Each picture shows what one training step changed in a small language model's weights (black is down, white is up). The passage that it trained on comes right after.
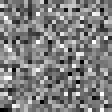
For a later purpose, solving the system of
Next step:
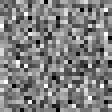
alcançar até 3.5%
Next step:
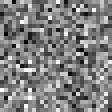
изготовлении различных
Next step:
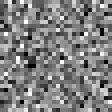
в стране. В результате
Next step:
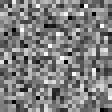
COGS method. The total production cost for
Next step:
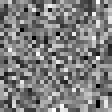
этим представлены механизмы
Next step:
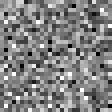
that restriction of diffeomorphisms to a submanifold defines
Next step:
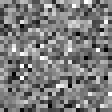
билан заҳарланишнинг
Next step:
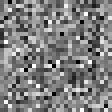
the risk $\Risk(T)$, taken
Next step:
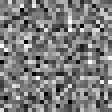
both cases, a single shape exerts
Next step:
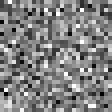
hayotiy me'yorlarni o'z
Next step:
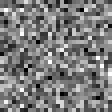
aros, pues pueden caer en
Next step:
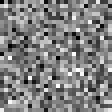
result is analogous to the main result in
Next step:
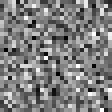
va mualliflik tushunchalariga
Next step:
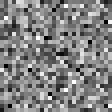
$st$ describing the matrix of the dual
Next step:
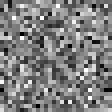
a small neighborhood of $z_0$ to
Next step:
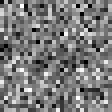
ósseas tanto em altura como
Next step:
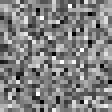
map, by Steinspring's theorem there
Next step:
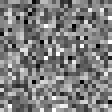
que relacionam a interação em sala de
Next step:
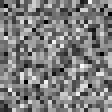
jonlanishi bilan yanada
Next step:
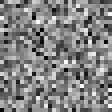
the forthcoming results are never used
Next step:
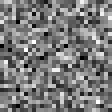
y estimulantes. Factores
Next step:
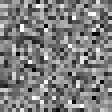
Human Research Potential and the
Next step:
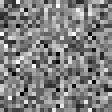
de órgãos federais
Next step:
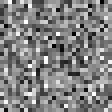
второй сигнальной
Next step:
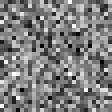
ses forces et à ses défis.
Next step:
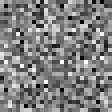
the local Riemann problems we define the function
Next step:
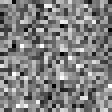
мировой фауны.
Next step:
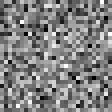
нижних бобов.
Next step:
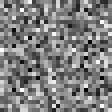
baravardanmi ekanini
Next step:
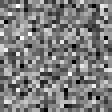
практика иная, значит,
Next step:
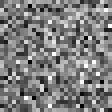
dargestellten Person, wie
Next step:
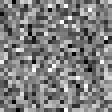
применение санкции за него
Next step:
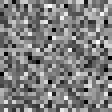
стажом служби у %
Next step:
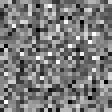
проміжне положення:
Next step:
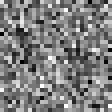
\{ \delta, \frac{\eps
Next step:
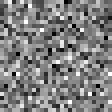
в исследованиях [14, 17],
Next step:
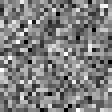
os Poderes clássicos
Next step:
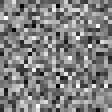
Edip Adıvar'ın
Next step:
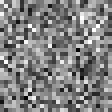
DE LA ACTITUD
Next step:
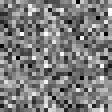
social); construção composicional: estrutura
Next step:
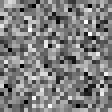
Akeshova M.M.
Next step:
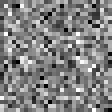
the empty set) form a partition of their
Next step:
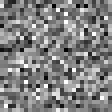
types. These linear isomorphisms will play an important
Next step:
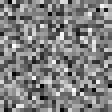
то, что она всегда
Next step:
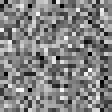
the statement of the theorem. There is no loss
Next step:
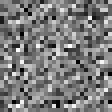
\bdis \frac 12 \longrightarrow
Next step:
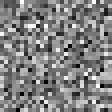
(zullisonayn). The results show
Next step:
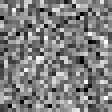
counterexample to Conjecture
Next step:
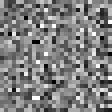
testing model. Information Technology and
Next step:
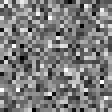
algebras \cite{FJ, J1,
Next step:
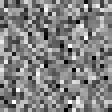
ibarat. Syujeti
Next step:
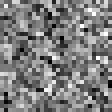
\notag \end{equation} then by
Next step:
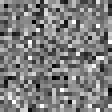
the induction hypothesis and the assumption that $F$
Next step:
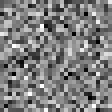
from these models gives useful insight for the
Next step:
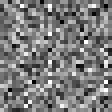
\en In general, we call such a decomposition
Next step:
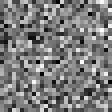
фізіології рослин і
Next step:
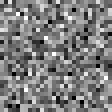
that homology is with integer coefficients, unless otherwise
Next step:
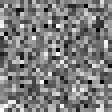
*Digital Performance. A
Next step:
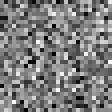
way we consider only the case \ $\alpha
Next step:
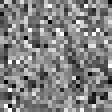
Степен на проявление
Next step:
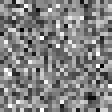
5 can be shown by induction. Because
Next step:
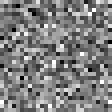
such that $c^2>\left(
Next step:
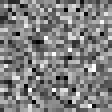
that $X_{j}$ has the probability of
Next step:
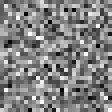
on the set of alcoves,
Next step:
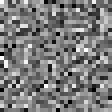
an invariant measure for the flow of a certain approximation
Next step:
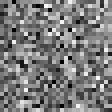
стан героїв вистави.
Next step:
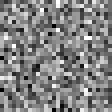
case when $L \to \infty$,
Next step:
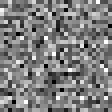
in terms of the dual norm of the
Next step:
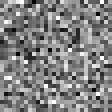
Elle se manifeste dans la pièce
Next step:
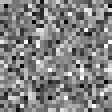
the following are equivalent: (1)
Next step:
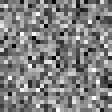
I leave it to the reader to invent
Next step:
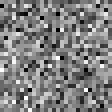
este trabajo). La inscripción al
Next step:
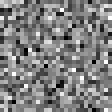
una metodología activa y un enfoque
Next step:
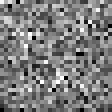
cães pode auxiliar na
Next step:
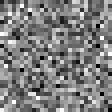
of the time to be dedicated to
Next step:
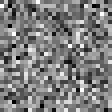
respect to \(s\) and a limit
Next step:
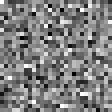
$\Omega^\rr_\infty \coloneqq
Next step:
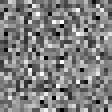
local level of one element represent the key aspect.
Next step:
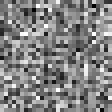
professional creativity among future
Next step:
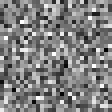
мисолларни кўплаб
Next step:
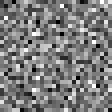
identity element of $(Q,\star)$. Then,
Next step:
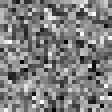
of this article. \section{Main
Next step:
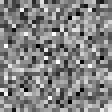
perque enrahonan baix,
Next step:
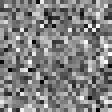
renders the generalized Chung's Lemma
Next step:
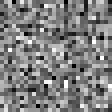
частиц на каждом временном
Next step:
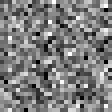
\in \{x\} \times A
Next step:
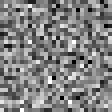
will explicitly construct spanning sets for the algebras
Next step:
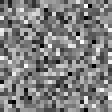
many primitive $Z$-cycles, and
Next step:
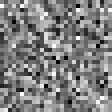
pemerintah dalam penegakan
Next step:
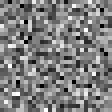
for the second leaf: [Car]
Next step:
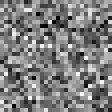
\cite{Da}. \bigbreak
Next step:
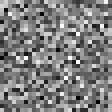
egy doktrínára és az
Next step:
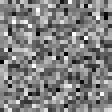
following inequality for the error \begin{equation*}
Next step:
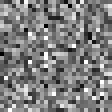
Research in Natural and Social Sciences
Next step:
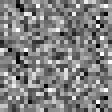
of partial groups and partial groupoids as being
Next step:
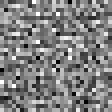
کاربر منطقی
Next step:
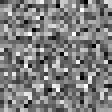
vahmini chilparchin qilib
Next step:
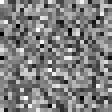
muhitda yashashi kerak.
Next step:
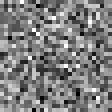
determines a probability distribution. This interesting property gives
